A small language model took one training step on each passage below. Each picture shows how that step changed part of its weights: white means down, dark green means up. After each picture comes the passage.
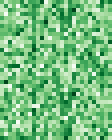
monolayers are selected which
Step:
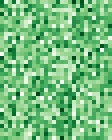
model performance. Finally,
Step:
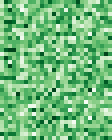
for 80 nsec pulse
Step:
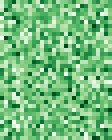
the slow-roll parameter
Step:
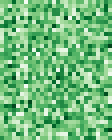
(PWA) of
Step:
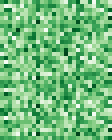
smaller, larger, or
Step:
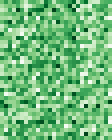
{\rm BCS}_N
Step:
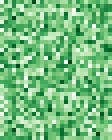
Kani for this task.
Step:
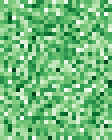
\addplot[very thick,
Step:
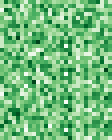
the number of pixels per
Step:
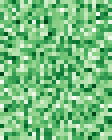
in wealth growth rate due
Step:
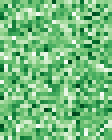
boundary CFT's prediction of
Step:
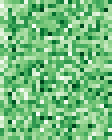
face with a CW
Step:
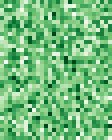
data in regard to its possible
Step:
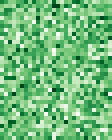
families, dataset
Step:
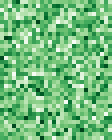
without the normalization. It has
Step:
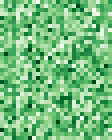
is still unknown whether we can
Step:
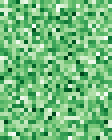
assume $r \leq
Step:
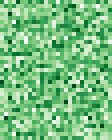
quasiparticles and the 2D
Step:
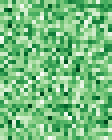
by the index $n$.
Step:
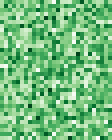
halted at redshift $z
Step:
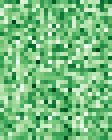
to different methods are computed on
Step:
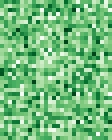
use bio-entities
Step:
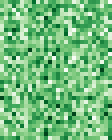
for chosen cuts along the
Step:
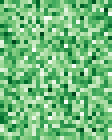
this beam. Thereafter,
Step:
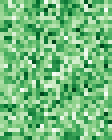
diversity, FPS
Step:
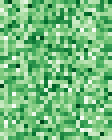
from systematic photometric redshift uncertainties,
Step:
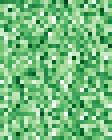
four-dimensional gravity theories with
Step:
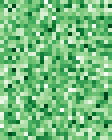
red giant stars must
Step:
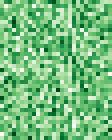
course of that work we will
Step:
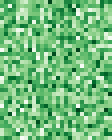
of capillary turbulence that
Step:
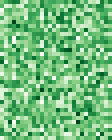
to a simple scaling argument,
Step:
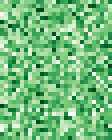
unoccupied DOS
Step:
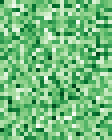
proportional scintillation
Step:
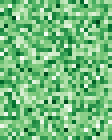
potential of the electrodes as
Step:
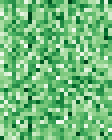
in Au+Au the
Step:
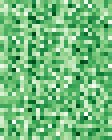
light propagate inside a coupled
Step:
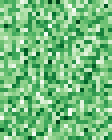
$\tau$ can be
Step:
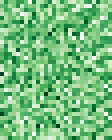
in which \sr correlation
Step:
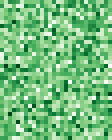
treatments to retain their
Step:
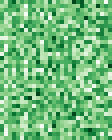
parameter symmetry. In addition,
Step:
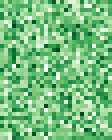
space. Nevertheless the low ratio
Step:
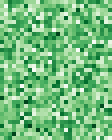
allows any form of detection function
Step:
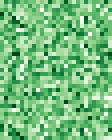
sample out of the focal
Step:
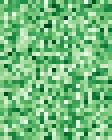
into the surrounding air,
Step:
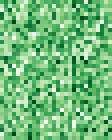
definition of that density matrix is
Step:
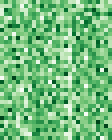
the most commonly used model to
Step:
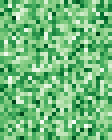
concentration of Fe vacancies
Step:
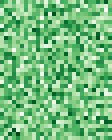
in reality, multiple potential
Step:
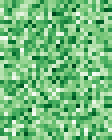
band gap at this filling,
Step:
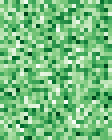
$g$ denote the number
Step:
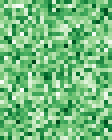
unstable}, while the same waveform
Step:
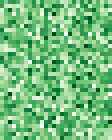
energy-efficient approach to enhance
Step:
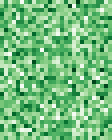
exponent $-n + 1 =
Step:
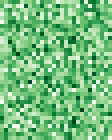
very interesting to connect this
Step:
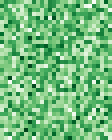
adopted in our previous paper
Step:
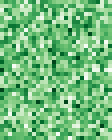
the ground state of the Ising
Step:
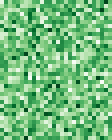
\geq R$ trys
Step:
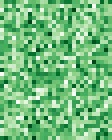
is intended to be used
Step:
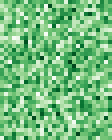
$\phi$ rotates by
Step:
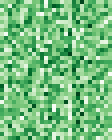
while the observations match the predictions
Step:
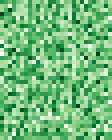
that of GUTs case
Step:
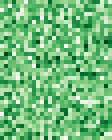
of the parameter, for instance
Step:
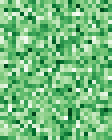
at the interfaces are
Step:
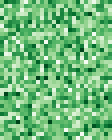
in terms of the three angles
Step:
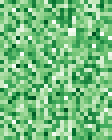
causes restrictions in the
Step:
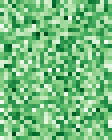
demonstrated[24], the modulation
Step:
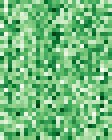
given Hamiltonian, compared to other
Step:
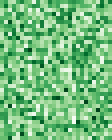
was not triggered and an
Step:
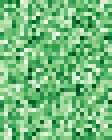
background. We first choose two
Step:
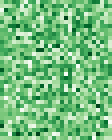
the unperturbed basis vectors
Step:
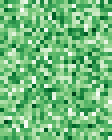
section in the main text).
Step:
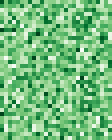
energy solutions of Eq.
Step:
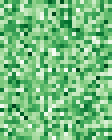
and pass the policies to
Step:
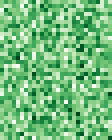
the first zero eigenvalue of the
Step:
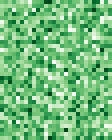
line represents the Airy
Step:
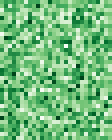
is the source of functional properties
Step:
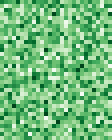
rise, with consequent increase
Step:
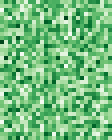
the entropy for large values of
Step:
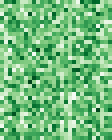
prove useful in experiments in which
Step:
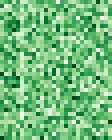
concludes in Section
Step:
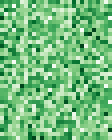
pattern. The paper is organized
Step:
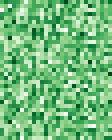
of low-frequency photons in
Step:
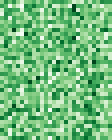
monomer to be
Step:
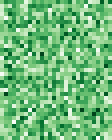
very effective for KC,
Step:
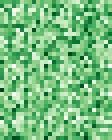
fields only, keeping these
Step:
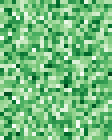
of the potential as it depends
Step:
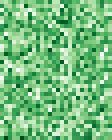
discussed, and then we give
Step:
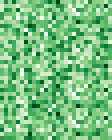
$g$ is associated with
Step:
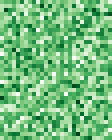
that the Cooper pair distance
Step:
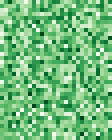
obtain a projected sensitivity of
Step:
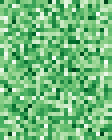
Using Langevin methods
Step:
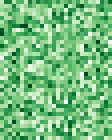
1 and comes out from cavity
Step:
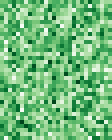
channels in the valence
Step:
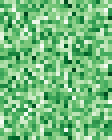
the $n-p$
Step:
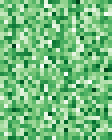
improves the security of communication
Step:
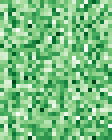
As an ultimate test
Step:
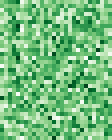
broken down to ${\cal
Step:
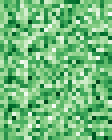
down into clique connections shown
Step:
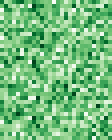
skyrmion magnetic texture
